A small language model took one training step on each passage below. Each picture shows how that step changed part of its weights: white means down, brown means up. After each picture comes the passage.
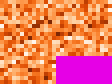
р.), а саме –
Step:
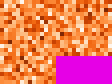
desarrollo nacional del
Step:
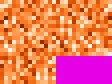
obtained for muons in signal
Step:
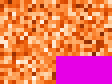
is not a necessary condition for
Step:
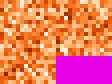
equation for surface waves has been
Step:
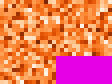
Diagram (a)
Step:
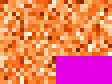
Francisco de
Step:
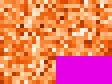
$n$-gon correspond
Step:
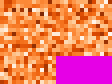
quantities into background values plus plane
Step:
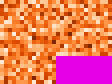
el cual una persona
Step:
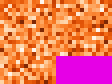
Input Output}
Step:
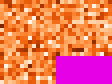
small enough. Hence
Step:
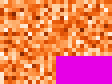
the additivity of scattering
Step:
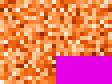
аерококів під
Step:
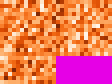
exact analytic solution cannot be
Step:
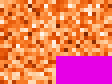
Superconductors and
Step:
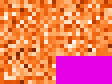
shakllantiradi, ammo
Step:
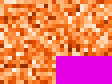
task 6: Audio
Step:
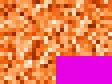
un objeto estética
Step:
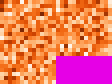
electroweak structure of
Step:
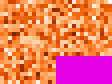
физиология след
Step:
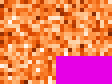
branch cuts in
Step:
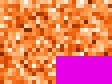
regular magnetic field strength for clusters
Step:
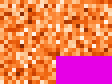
r^{-1}$ near their
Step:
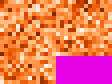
$\eta$ is the accuracy
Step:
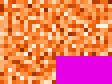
company's marketing
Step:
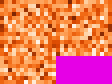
of contact areas. In
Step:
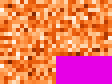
Thus, GRBs
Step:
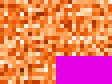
\epsfbox {}}
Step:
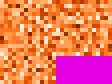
deseo que tan
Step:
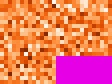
Ularga ruhiy
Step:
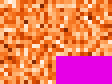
a partial influence on the
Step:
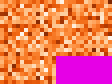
этого слово
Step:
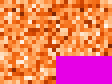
band head that is approximately
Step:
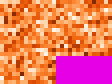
clustering result based on the
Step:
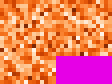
be treated separately
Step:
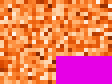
обеспечить возможность развития
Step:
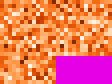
inspirals for a
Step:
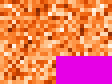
tools over time.
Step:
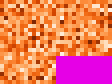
e do desenho
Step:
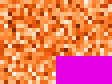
of vertical dimension of
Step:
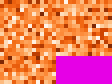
be intrinsic loss and
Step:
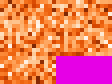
the color randomization of the
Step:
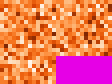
Minsk, Republic
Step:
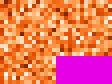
carried out by taking data in
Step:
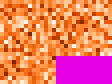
presently unable to identify
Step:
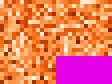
характеризує середній
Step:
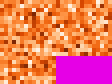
VPN seperti
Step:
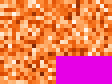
the SN ejecta
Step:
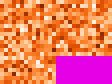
в Балаклаве
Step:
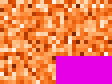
данный момент
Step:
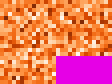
utilised for all our
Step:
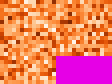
voordeel. In
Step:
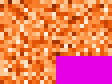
to $\xi$. The amplitude
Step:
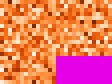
module and the learning
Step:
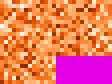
silence and noise in the
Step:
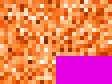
leading systematic sources for this
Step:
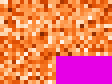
on this identification". This
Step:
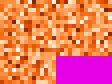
que favorecem sua
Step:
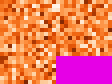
give higher-rank
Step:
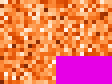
terms (both linear in
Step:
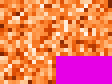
local pion densities in
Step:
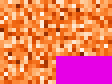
yangi axborotni
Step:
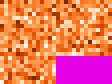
aniqlashga qaratilgan
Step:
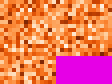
Investigating Factors
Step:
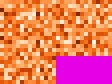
conservations laws can
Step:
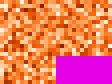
observed load acceptance
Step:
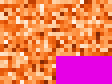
Е. А. Об
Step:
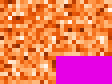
of multinational
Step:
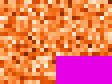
The running time is between a
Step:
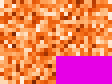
distributions of the discretized
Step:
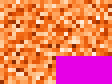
camera, generation of
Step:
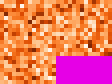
a violência aparece
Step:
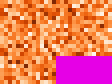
mayor tesoro que
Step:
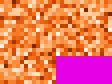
form of indirect communication.
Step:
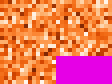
now defined along the edges
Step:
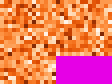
bottom one is a fast
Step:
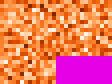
Daher stellt
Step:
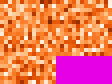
thereof which effectively include
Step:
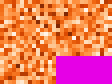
protège ainsi les
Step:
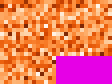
madaniy aloqalarni
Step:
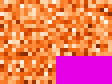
зауважити, що
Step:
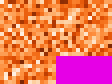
operator. Applying the
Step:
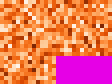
equations in front of the
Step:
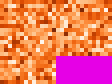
five pixel wide
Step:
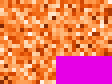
in neuroscience
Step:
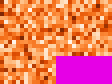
by hardware with at least
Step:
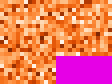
А. Понятие
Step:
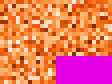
é boa, visto
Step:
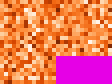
inatingível e que
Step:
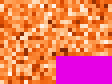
For trips that span
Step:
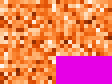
e entender as condições
